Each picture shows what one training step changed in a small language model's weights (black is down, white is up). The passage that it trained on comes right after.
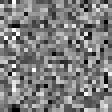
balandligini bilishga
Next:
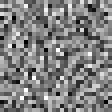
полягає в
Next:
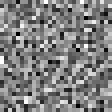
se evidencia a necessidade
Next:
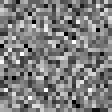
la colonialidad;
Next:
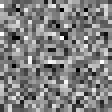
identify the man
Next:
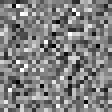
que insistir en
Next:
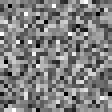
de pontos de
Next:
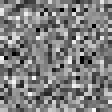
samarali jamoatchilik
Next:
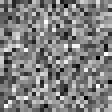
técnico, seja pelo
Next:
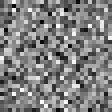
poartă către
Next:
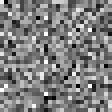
a) o'ziga
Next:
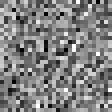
ya posterior olarak
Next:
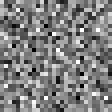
рівня є меншою
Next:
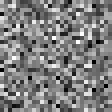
ini bertujuan
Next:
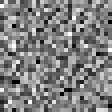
та смисли,
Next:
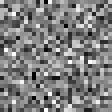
nur Artus als
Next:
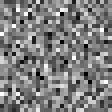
capacidade estatística
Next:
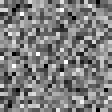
и подростков
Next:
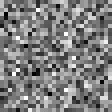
em regime de
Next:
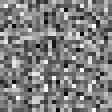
uchun sarflangan
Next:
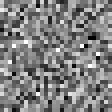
отношению к
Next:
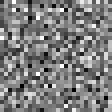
viloyati hududlari
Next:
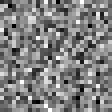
ao Estudo de
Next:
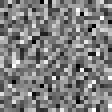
va o‘zini
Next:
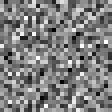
- представить
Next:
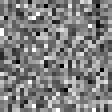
sur les dimensions
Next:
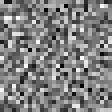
relevance, implementing
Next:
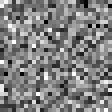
morisca, con
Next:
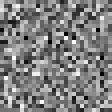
coleta, análise e
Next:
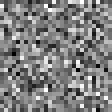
xotira va
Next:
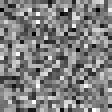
Treatment of
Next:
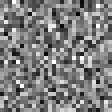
oshgan sari bu
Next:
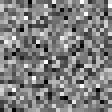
ustida uylashga
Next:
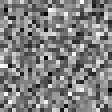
juga diharapkan
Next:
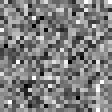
fondées sur la
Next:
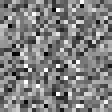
біля міста
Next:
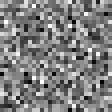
abastecer um
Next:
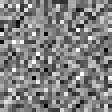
сева. Они
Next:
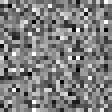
realocação dos recursos
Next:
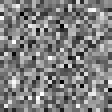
больший процент
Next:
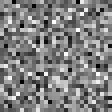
85 procentin
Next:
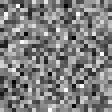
технология социальной работы
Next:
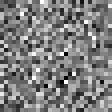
zufrieden sind
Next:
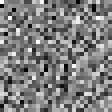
capability to
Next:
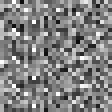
parvarishlash va
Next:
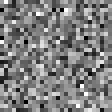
sind nationale
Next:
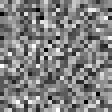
проверяются и
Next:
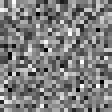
específica y el
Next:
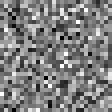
как смежные
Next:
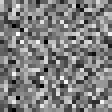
iqtisodiy samaradorlikka oid
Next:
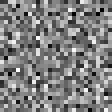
21 de dezembro de
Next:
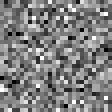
до 18 лет,
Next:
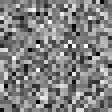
a semeadura
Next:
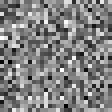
espaço sendo esse
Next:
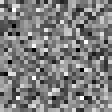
kabi tarbiyalarni eng
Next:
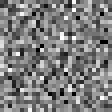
eng so‘nggi
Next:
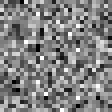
для неравных
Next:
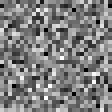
bu ta'lim
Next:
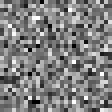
gestão, comunicação,
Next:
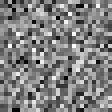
та те, що
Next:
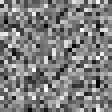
sifatli psixologik xizmat
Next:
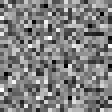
des TIC, sont
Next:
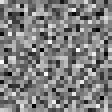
de l'Université
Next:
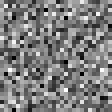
социальную жизнь.
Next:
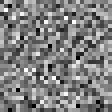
часто возникает
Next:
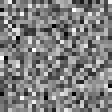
Maktabga tayyorlov
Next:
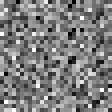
statistically significant
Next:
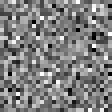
apropriação efetiva
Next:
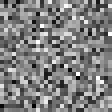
Ibex 35 en
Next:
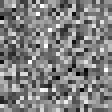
Agar tavba
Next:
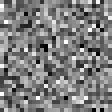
tortish tartibi
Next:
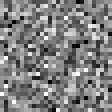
um tempo. Por problemas
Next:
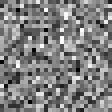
zıddı ile
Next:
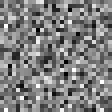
с опорой на
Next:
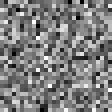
ta‘lim sohasida
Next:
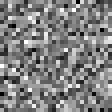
инфляции и
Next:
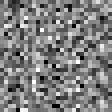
на зерно на
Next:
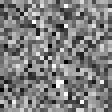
представників роду
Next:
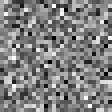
selektif, dan
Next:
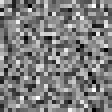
Franken teure
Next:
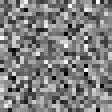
“mostrar e
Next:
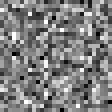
ham ta'sir
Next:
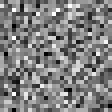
підрозділи –
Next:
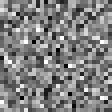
логике был
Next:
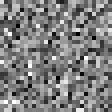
забезпечення реальної
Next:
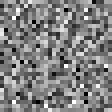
a cidade de
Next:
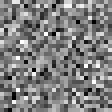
(DSc), Professor
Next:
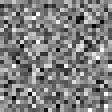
relazioni spaziali
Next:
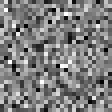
right of the
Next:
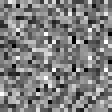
órgão eleito
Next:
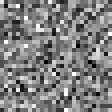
S и μ в
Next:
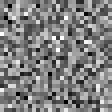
todos. Rio de
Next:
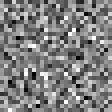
los países. En
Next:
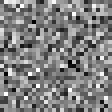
sentimentos e dados que
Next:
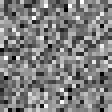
competences, while
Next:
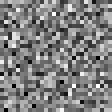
dentro de uma sociedade na
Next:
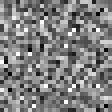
de ellos tiene entre
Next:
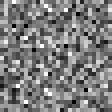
Naciones Unidas
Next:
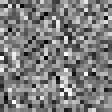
cost of capital.
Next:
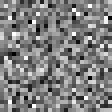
shuningdek, uning ijodiy
